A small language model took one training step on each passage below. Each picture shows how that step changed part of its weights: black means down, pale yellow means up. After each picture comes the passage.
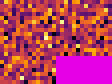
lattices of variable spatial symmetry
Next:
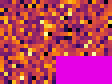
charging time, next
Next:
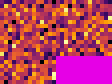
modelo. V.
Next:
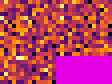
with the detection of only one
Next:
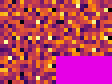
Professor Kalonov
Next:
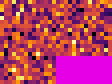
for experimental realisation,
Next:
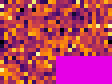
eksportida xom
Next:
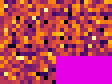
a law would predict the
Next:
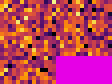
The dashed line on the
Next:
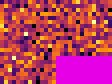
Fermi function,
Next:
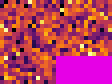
\end{tabular} }
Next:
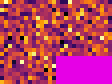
sur les enjeux
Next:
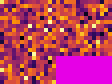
va Richards**
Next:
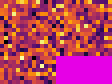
if the cooling of the
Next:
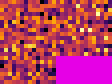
reversal cannot be
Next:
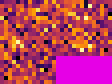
the spinning ring:
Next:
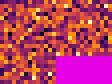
the wavelet transform to
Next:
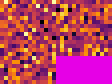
It should be noted that
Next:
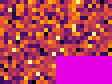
a weak spectral weight.
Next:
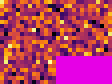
central density of ULDM
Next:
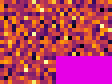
first neglecting certain terms
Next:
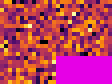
nucleation of all the possible
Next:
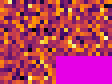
nature of magnetic exchange in the
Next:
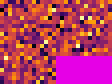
radio emission in coincidence
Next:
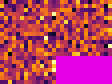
annealed and
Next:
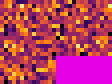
by its vacuum oscillation frequency
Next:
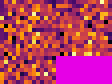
rms of Fig.\
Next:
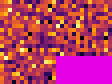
sich besonders im
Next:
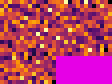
Essa disposição constitucional
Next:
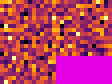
en compétences pour
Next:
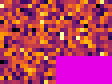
uchun juda foydali
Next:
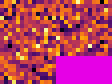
of the contributions of thermally
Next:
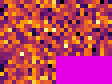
undriven dense
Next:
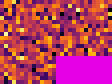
of the four stars with detected
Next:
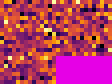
ses propres stratégies
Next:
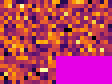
by its action on the coin
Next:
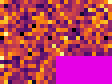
se debe partir de la
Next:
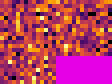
both classical and quantum field theories
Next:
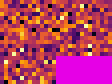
final state. This background has
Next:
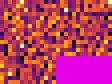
an additional\footnote{The
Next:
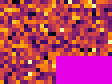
öğretim sürecindeki
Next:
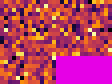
linewidth $\gamma$. The
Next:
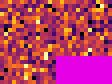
Dirac fermions transform according
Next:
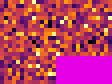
colorless miscible and
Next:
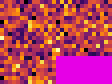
ishlatilishi mumkin
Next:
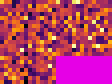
supported by the Spanish
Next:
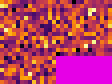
is structured and is only
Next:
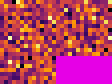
Again the condition for
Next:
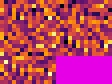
used in the Monte
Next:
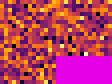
Let us point out that we
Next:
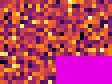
state characterized solely by
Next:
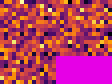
бир масала
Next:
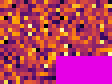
between two entanglement-photon
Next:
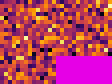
the integral contribution in Eq.
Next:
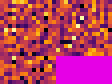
system, instead, while the
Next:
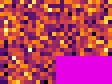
não se sentem parte
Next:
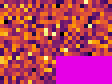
\alpha \otimes \beta
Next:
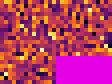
observations in the limit of
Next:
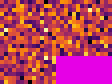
in the nonperturbative
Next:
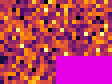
so'zga chiqib
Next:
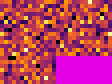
physical activity on the life
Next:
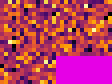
medicilor de familie
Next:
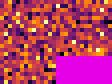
rules. For one-loop
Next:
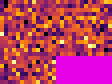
direct groupcast.
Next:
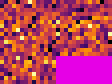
\bullet \downarrow
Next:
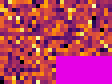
Gran tradición
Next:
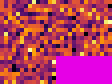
fact that these states are relatively
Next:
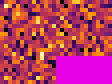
equation order by order in those
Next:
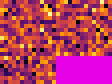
pengelola, bukan
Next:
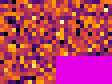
polymorphic file
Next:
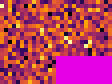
usually studied in the physics
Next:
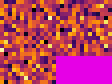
used in this study have
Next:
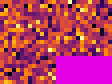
distant observer, they
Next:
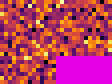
chiqilgan L-,
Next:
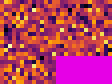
inny byłby
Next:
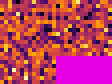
can thus be used to place
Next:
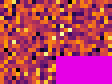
of those of all initial
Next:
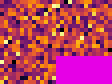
haute qualité
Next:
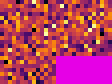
will therefore only focus on the
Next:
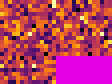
mejora la preparación
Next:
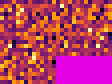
that of both conventional deep
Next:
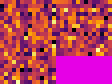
opiniones al
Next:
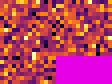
if the longitudinally
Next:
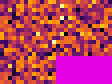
a small number of models
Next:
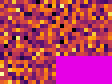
of AGN1 are
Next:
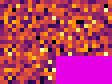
*linked data* em
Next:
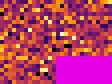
same as previous but for the
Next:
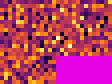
care that should be used to
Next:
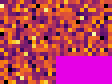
posiciones de investigación.
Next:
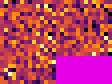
человека) и
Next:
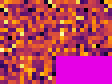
nomidagi NDPI
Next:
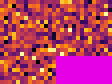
choice for any element of any
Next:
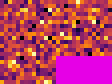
Cohen B.,
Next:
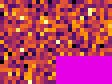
is relevant gezien het
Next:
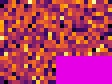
\item Define the
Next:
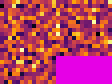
Bunun yanında
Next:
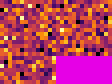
explanation why in
